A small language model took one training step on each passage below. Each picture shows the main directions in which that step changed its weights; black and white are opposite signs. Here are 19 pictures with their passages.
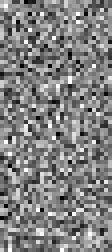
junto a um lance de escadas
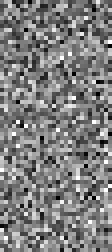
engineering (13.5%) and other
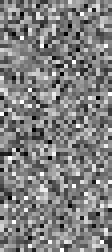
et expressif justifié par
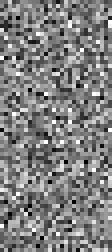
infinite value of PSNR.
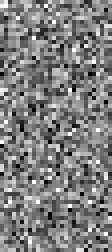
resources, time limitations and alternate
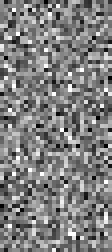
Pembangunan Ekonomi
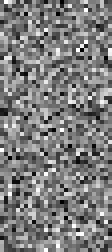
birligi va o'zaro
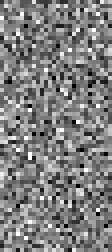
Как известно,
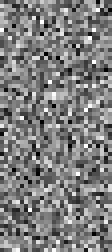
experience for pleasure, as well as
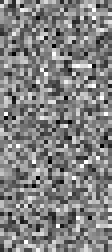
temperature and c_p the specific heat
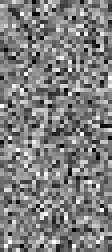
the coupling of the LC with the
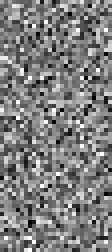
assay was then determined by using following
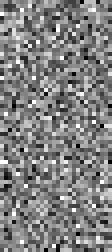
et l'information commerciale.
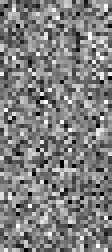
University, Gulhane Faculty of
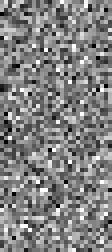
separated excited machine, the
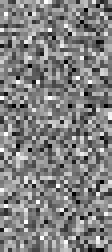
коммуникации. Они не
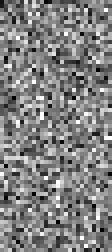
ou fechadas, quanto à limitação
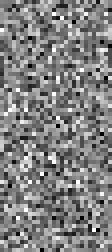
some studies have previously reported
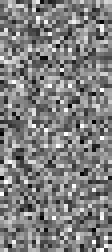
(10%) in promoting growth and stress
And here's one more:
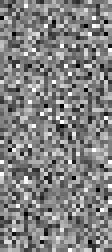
University of Sydney,
